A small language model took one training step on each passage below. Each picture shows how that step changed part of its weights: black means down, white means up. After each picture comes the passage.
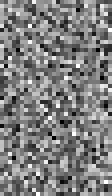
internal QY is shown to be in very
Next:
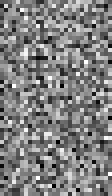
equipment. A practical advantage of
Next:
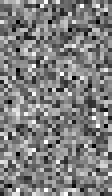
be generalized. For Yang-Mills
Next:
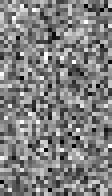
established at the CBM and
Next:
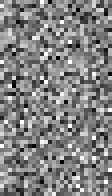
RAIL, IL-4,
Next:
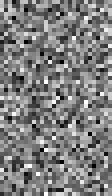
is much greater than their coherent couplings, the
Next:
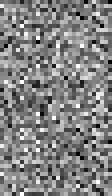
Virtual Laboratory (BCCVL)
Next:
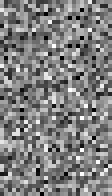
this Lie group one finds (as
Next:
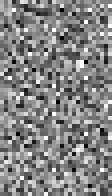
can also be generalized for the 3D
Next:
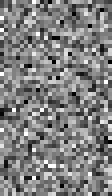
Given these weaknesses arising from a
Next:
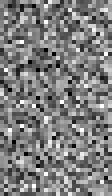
spatial audio, which establishes presence through room
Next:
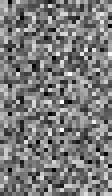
eruption in children, management and
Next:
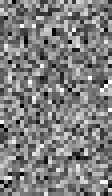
main crop roots at harvest.
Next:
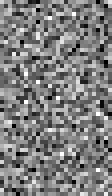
- *Outline a typical workflow
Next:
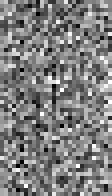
fly, covering the need for a
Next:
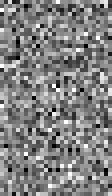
$m_X$ comes from the lack
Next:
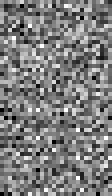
chelator; Wilson's disease;
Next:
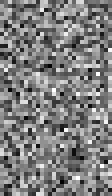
for and will be attractive to both
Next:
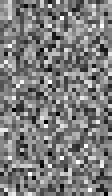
model parameters, agents' attributes, and
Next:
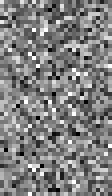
that is not the end. One needs to
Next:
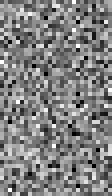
length is 12h 53m. System
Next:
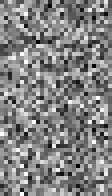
following joint Tx-Rx
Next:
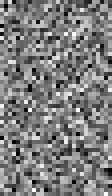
temperatures there is a little curvature in some cases
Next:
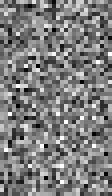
in a cluttered scene, but also
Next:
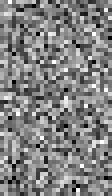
the Asparagaceae, endemic in
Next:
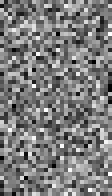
visibility platforms but not others. This
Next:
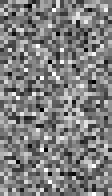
in non-equilibrium SHM for the most
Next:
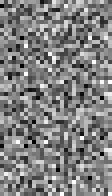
her first feature film, *A
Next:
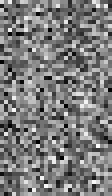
(ARI). The limited information obtained from
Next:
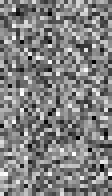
rules to minimize the total gate
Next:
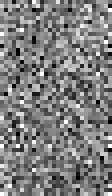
sheath hematoma: a rare
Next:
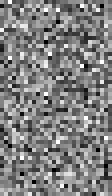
applied during its ISO 376 static
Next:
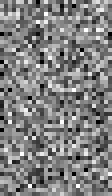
Comparison of Modal Time Coefficient
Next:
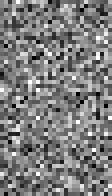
calculated. Ensuring uniformity in film
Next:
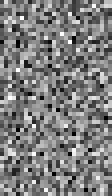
are reproduced from deduplicated
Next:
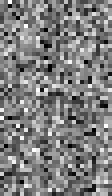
gain to ≥ 2 dBi
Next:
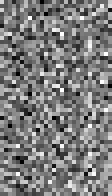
summarizes what is currently known about
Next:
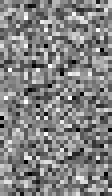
good Apgar score, the
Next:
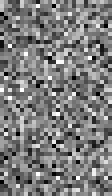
differences between models calculated with the two extreme
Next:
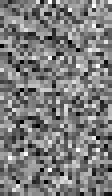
of women in water management, community leadership
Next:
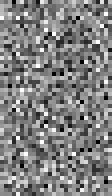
(Calm, Warning,
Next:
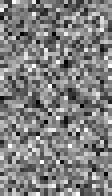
through the second-order BW expansion
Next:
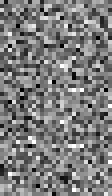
gauge fixing has been obtained in
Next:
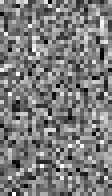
\begin{equation} m_n =
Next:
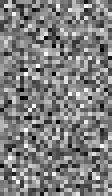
and its supervision (contacting
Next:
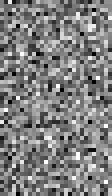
soft function ${\cal S}_{\rm
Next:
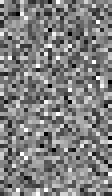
(dashed line). For bottom
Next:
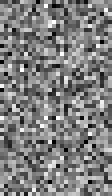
of green building design and construction using a point
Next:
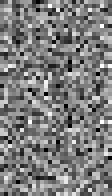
sweep experiments in which we increased and
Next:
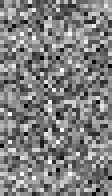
some data, comprehensive ODD
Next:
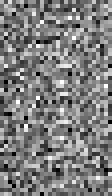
relative to $E_{\rm c}$.
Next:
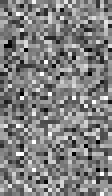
South Korea. June 19 –
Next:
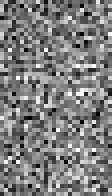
(February 23,
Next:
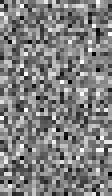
Appl. Phys. A 94,
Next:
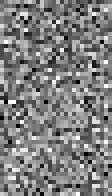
the power of moral education while watching
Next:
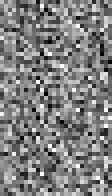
training data cannot directly translate to the accuracy
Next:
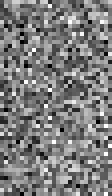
are considered. The functioning of the
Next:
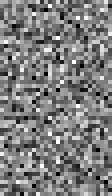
the sum of their parts. Audification
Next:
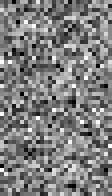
be applied. However, we have pointed
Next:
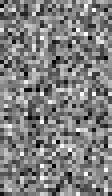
matrix $T_3$ by the appropriate
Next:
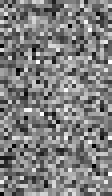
as parameters of chiral transformation. It includes the
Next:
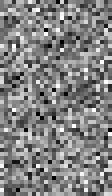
RCA. II. NORMS
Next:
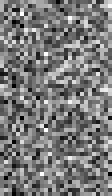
studies. The present studies were aimed at identifying
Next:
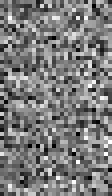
liberalisation of the political regime when
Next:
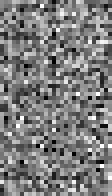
from tourism, traditional economic activities are
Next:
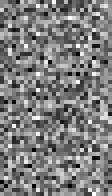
The present study was conducted at Department of
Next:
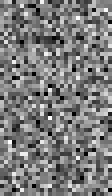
box, as shown in Fig. 1.
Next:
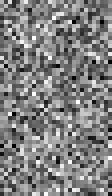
radio galaxy. In the radio bands,
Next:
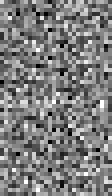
areas, confirming the importance of ongoing
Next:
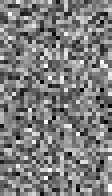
based on analytic continuation allow one to
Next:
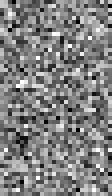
logging in (username,
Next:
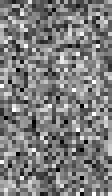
a narrow age range of 22-34 year
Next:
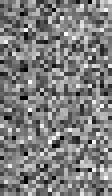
an innovative way seismic
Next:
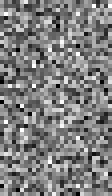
the human. A prospective perspective
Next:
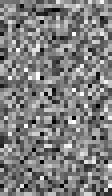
need for improved ICT accessibility and infrastructure
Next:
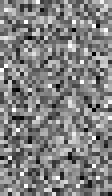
be seen that the tussle between
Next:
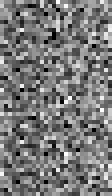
– including industry, researchers, public
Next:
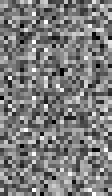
drawing with display rotation [6], achieving
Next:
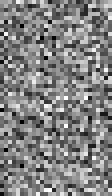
algorithm. Early in 1970's,
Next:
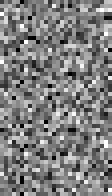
be 2, then the edges vw
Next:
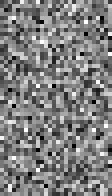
among the fresh water ecosystem balance.
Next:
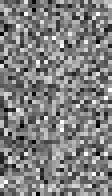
J.~McGreevy and
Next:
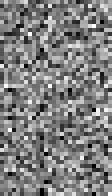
A pluralistic search ecosystem depends on visible
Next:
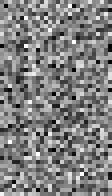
sa kakulang sa
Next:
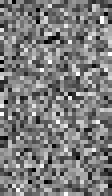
slowly changing radius, we identify it as
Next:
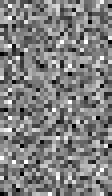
therein]{abdo10a}. This
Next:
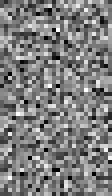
opportunities and conditions for doing business in
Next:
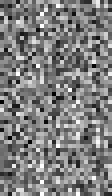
sector: - i. Commissioning of the
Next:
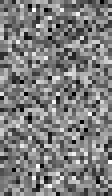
are both negative. This is similar to the
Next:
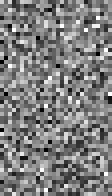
of STAR at a distance of
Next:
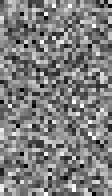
has been provided ([Good practice
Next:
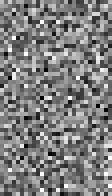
directly to the loop integrals $\oint
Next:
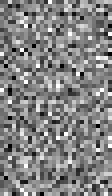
Properties. J. Agri.
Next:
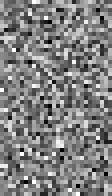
order in the corrugations in strong
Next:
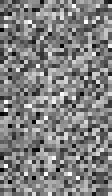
Jagannath Medical College and
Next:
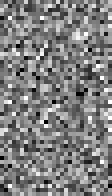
freedom of association, assembly and
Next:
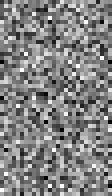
in neutral (50.9\%) and
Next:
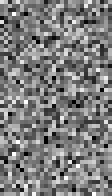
indicating no change in the surface complexation of
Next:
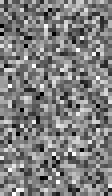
they result from a time-dependent background,
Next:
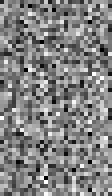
students and schoolchildren and contain text
